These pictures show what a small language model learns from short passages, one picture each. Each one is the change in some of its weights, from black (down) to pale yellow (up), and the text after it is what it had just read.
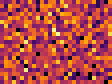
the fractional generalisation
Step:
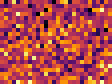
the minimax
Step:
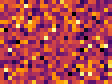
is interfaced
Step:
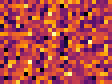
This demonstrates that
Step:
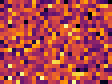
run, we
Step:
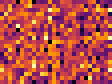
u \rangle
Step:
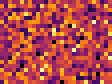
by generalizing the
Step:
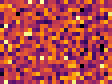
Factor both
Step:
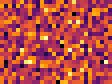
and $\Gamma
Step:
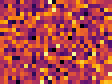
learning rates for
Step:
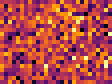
we use the following
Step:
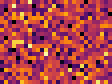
smooth enough function
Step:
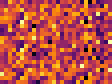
\leq \
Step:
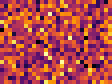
the effective channel gain
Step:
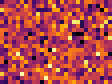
results are still
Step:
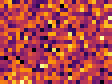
for a factor of
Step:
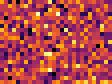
Here without loss of
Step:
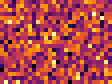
that stay in
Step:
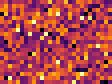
Additionally, we produce
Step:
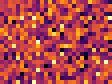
suggest that coordination
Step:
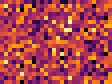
completion of the
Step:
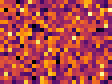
Wilson loops
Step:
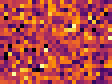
hence a double
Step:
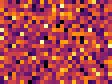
integral cohomology class
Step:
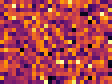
holes light-curve
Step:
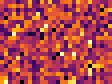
photon lifetime
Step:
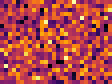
the convective
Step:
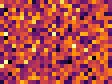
not available in experiment
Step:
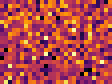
the very least,
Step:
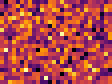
a strongly homotopy Lie
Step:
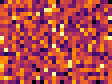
present approach magnetic field
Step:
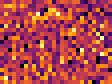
Note that the polynomial
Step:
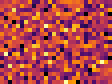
thermodynamic quantities,
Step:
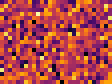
study of the
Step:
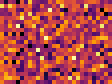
define the intrinsic and
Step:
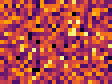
and only if
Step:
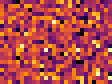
R$ is a
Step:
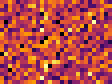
We thus have that
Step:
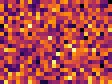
first to apply
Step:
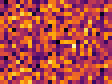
a set of
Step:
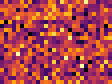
figure are corrected
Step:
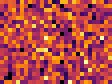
otherwise. This suggests
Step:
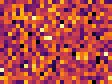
know what is the
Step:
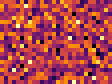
is given by
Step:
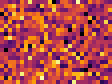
before we find that
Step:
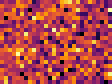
logic is not
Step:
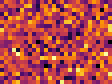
to be determined later
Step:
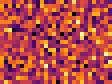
and corresponding distance for
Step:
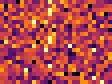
therefore essential. Under
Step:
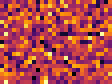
the limitation of
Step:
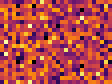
Thanks to
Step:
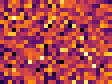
freezing at
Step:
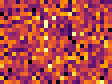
real number. If
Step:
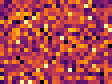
small-2 &
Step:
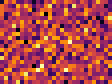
one aluminum
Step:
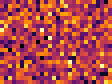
the interior of the
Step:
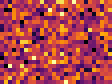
relaxed, this
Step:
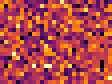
are cohomological
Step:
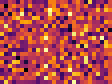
another one. For
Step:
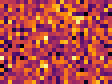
we have $B
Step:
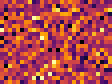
scalar product we have
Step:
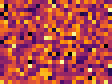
whose degree satisfies:
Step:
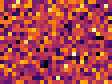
Combining ideas
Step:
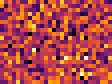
have introduced our
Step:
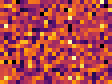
additive constant and
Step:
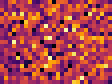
remarkable imaging
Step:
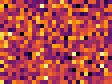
are distinct. On
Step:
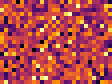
case. We therefore
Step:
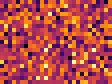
the obvious permutation.
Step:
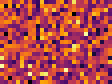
and the stability proof
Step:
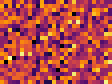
and for a point
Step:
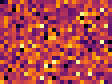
argued that
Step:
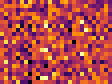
lattice homomorphism. It
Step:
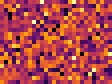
metal and a
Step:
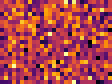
such a system,
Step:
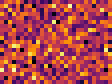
extraction of the
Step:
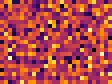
for example, yet
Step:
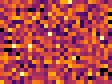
flashes from
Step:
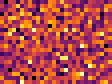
a purely
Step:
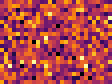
within $K$
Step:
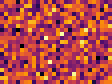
to the exact solution
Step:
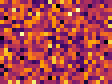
colors have not
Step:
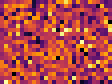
shaped our
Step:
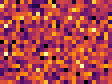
obtained from initial data
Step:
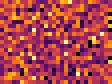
flare emission,
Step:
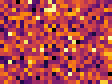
best after applying the
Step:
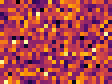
values obtained by
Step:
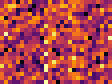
graph and voltage
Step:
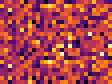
of Mathematics,
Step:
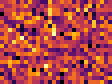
exactly $r$
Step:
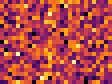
This happens because
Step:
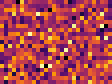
AI technologies into
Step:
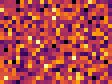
approximation and derive from
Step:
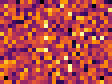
polynomials. As
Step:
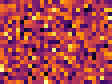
interaction of spin
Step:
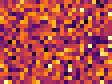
\noindent For
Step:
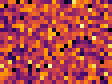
Mathematics, E.
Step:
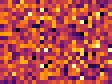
\Om$ the
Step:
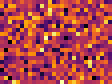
show that proper
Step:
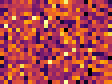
infinite group,
